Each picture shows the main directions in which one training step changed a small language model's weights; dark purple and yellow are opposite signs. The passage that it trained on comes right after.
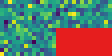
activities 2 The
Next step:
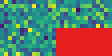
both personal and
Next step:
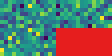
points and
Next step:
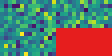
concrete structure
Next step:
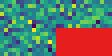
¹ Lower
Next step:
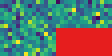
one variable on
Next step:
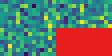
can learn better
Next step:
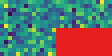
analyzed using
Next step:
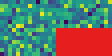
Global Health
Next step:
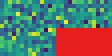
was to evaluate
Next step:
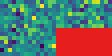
at the time of
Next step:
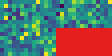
period, Ns
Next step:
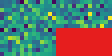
Many properties can
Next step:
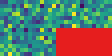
involved in a
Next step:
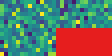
several policy
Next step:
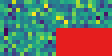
a nonlinear
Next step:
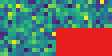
the standard size for
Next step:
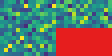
need of more
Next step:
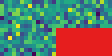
An example is
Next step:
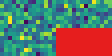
Most of these
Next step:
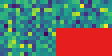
to have a
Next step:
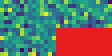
class 9 has
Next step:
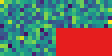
and summing
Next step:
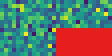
that will ensure
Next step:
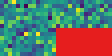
rats or
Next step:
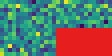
the functions
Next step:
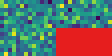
for seeding
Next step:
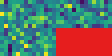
as they fight
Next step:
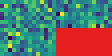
from diverse
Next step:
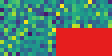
R D I G
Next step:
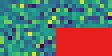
alpha level
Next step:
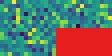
dimensions are
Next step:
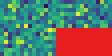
data center
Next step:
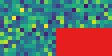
specific focus on
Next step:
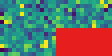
major scientific
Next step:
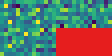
to Part
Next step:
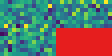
participants for
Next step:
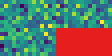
contribution from different
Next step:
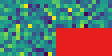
factor number”
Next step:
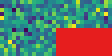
in air at
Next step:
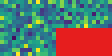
University. During
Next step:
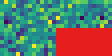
major challenge
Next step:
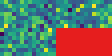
individuals or a
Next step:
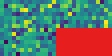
of the total proper
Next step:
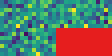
this paper studies the
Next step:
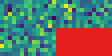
a basic
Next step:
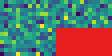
other their multiple
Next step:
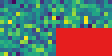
endless fiber
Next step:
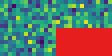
and UEC
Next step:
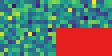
Fig. 7
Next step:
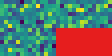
of tabs
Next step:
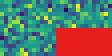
presented new solutions
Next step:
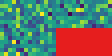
one of several
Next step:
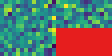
the basic analysis
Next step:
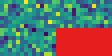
as the operational
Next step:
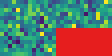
some unique
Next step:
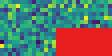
the country.
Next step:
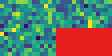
but did not
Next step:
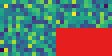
account for
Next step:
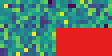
to external
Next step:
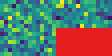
devices for
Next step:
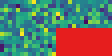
the further work.
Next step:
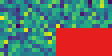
state does not
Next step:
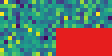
images and
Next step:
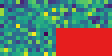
the deviations
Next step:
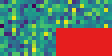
describe a
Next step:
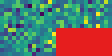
then to take
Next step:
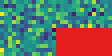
extraction and
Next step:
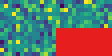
into account and
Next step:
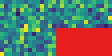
with 5 ml
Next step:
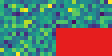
of all, it
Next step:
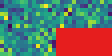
given below.
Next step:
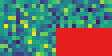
are also less
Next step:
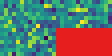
cut of the
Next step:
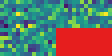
A conical
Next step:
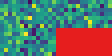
which parts are
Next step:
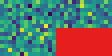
In another study
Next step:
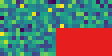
well positioned
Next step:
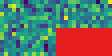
as well as the
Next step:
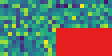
will be designed
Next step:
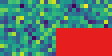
model improves the
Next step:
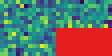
and overlying
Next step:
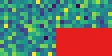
respecting and
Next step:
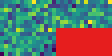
the experimental
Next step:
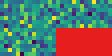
linear poly
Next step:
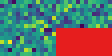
terms of student
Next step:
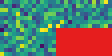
project is working
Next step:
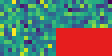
temperature of water at
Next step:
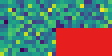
negative and are
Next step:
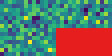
concepts was
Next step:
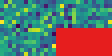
and the cure
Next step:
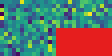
air and
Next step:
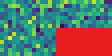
to pain management
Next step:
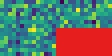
since the
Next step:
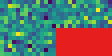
data protection
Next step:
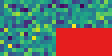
of those authors
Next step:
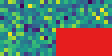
materials in school
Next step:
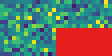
In education,
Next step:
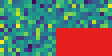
represents the
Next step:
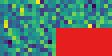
including Open
